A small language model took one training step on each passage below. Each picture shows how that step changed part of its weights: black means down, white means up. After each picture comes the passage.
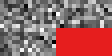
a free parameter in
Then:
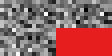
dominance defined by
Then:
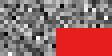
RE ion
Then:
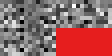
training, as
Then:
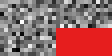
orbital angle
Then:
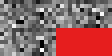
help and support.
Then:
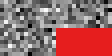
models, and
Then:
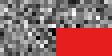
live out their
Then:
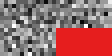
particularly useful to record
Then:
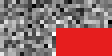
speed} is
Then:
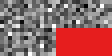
the base of
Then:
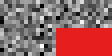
dry mass of
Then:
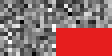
the variation of
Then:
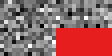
system configuration,
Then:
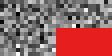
Gaussian beam of
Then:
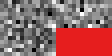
of fire to
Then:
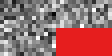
that countries with
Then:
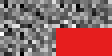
set of the k
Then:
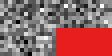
base models to
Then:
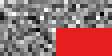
The organisers,
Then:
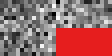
that predictions of
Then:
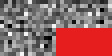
one of the essential
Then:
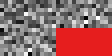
all such pairs
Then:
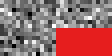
$x$ and
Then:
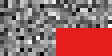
Work load
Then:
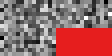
patients studied,
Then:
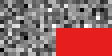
the state of the
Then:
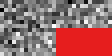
all that was done
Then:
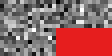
states, whose
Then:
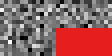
apps, use
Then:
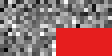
having the form:
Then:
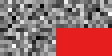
For BO,
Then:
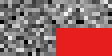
total 48 constraints
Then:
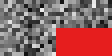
can be use to
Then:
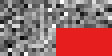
the thin
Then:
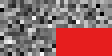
Only a few
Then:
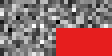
by pilot
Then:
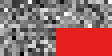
limited time coverage
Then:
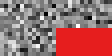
The presented paper
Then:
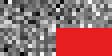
for the guard
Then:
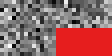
at least two
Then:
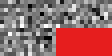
activity is one of
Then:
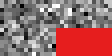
behave in
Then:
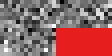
to allow for
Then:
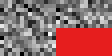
has been estimated
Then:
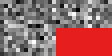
uncertainty of $\Delta
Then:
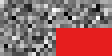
R is regularly
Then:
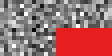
1 Table 1.
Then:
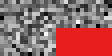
circle centered
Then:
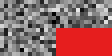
fourth generation
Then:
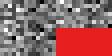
after M.
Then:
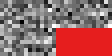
the inception
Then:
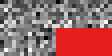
restoration of
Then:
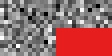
A symbol
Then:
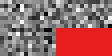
The University of
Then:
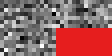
nature of the model
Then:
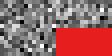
the QR
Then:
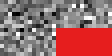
field, as shown
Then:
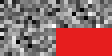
to the inner
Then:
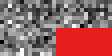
of the Republic
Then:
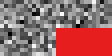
presented with a
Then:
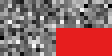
of their respective
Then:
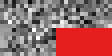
for texts
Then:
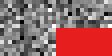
the system output to
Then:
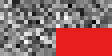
in developing
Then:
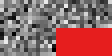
of the limb
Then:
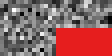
more recently for
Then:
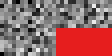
out in following
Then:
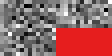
main functions of this
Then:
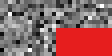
field with charge one
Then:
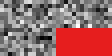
Study of
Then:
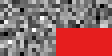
top boundary) produced
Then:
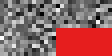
rate and may
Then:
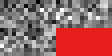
allow us to
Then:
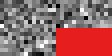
an exponential band
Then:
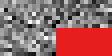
maximum QCR
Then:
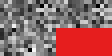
systems into an
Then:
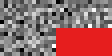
each segment should
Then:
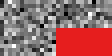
flip system with
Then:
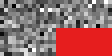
give an update
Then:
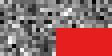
as a whole?
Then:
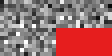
unaffected by
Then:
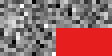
1. Introduction
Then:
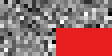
is a domain
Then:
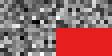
and a two choice
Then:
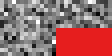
with MetS
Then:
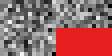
of interest All authors
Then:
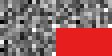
the simplest case
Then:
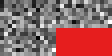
inverted to
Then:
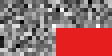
the majority of
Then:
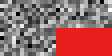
inner workings
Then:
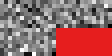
is obtained by
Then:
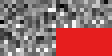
this final expression
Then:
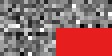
experienced by one
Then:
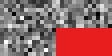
interests for
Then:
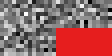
human tumor
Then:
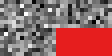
1, and
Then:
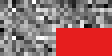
bias during map
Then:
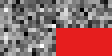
exchange mode are
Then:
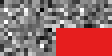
variability of
